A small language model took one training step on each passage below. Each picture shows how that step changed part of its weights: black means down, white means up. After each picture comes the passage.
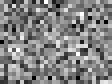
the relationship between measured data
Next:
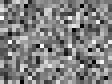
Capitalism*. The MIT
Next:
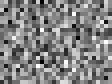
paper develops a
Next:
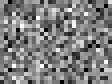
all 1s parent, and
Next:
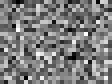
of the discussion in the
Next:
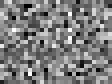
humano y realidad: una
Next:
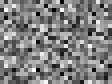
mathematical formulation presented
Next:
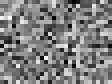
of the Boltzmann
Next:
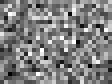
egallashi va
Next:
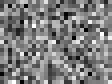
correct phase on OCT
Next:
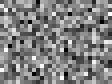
consequence of the shock
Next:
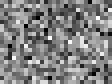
be useful. Let
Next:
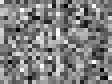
charge and light channels
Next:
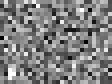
in-plane magnetisation
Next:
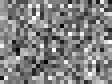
the definition 3.1.
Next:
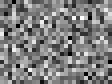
${\cal U}$} if no input in
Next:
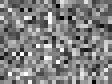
work cost is $W_{\rm
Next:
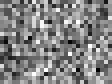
Implications. 2025.
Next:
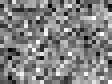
в соответствии
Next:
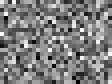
= 2$ is the spin
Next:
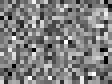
романа А.
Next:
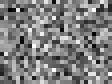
Ser. A, Theory
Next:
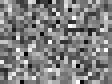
injection estimation was applied to
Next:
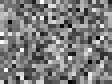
this special choice of $\lambda$ we
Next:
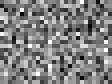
is usually derived as a
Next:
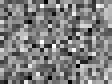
on general (mixed)
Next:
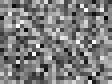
The faster convergence rates of
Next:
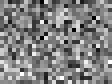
a class of partially hyperbolic
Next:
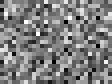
\ \exists \psi $ such
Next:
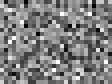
a close binary sdB is
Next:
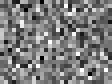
del concepto de lo
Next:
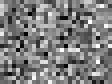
va faoliyatlarining
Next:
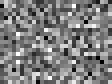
latter case, $t$ is
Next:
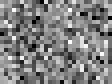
be able to encode the
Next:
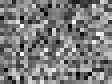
BERs of AFDM
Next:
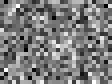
this paper, we study this problem and
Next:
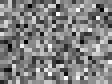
*in Library*,
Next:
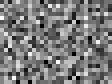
equation $\zeta / \zeta_*
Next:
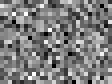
, $$ \noindent and define
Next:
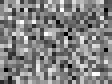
esa sozandalarning
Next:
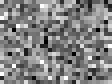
на любое
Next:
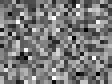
and the corresponding FT pattern
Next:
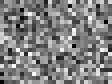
representation of terms. Other works
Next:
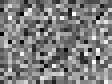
e direcionar as escolas
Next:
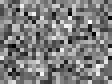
{{Remote Charging
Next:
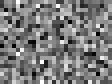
\hat\Omega_n t +
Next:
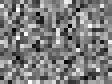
panels (a) and
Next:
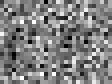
or fail during the simulation, so
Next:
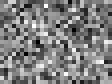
subjects (compare
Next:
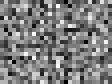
in a relativistic jet.
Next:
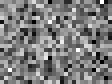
ее членами,
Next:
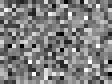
given selection can be passed from
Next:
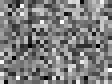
and compare our prediction with the
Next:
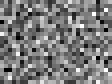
Técnicas de
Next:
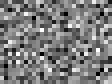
eternizadas as disputas
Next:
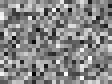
$q$ decreases to
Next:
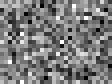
and $b$ that we choose
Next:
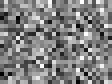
and Maier, A.,
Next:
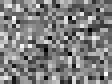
for every $b\in B$.
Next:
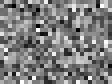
characteristic this means that $z
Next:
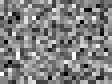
Har qanday joyda
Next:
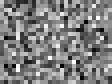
based on physical interaction,
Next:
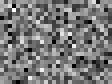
$T_i$ and $\partial
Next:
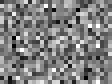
result (theorem~2) we first
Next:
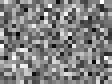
$c_\varepsilon \left(\vartheta
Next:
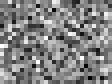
power level. At low power
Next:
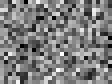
to analyze the market and
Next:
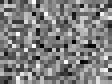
votar; - Direito
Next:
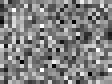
[2] are retrieved
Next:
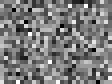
no other marks in it. Moreover
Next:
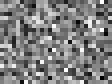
– атомами.
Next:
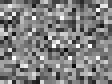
xi 或 qi
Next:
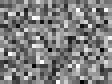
qismini egallagan
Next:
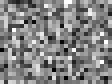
del empoderamiento
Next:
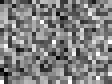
Moore, V. B.
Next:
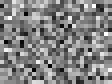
Ainsi, notre contribution
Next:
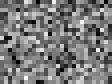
aceptado, entonces el
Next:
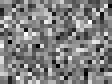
direction displacement $w$,
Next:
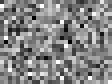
regular value theorem), in Banach
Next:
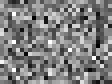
phase space} consists of the element
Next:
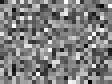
is \begin{align}
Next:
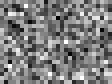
power allocation scheme by
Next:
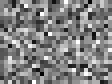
\smallskip {\bf (a)}
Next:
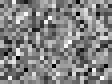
vragen: 1.
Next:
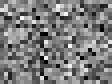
a system \be \left\{
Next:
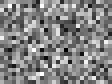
grammatiki) //
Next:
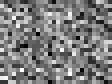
work was partially supported by the
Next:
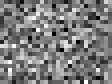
2008 global financial
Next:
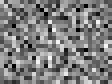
solution to HCCP (see Theorem
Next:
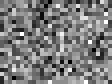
is a state which describes the
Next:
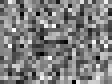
*If, in addition,*
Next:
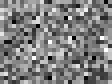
haqida "Qosim
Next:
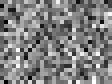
applying the large sample approximation, we
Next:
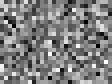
\omega_{c}$ and
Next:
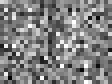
ayam berbasis
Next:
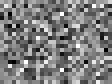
the formation of giant
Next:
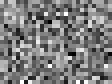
que valoriza a singularidade do
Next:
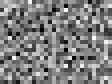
enough, then for all
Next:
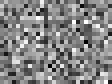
takrorlanmas narsalarni
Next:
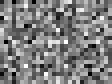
heliocentric radial
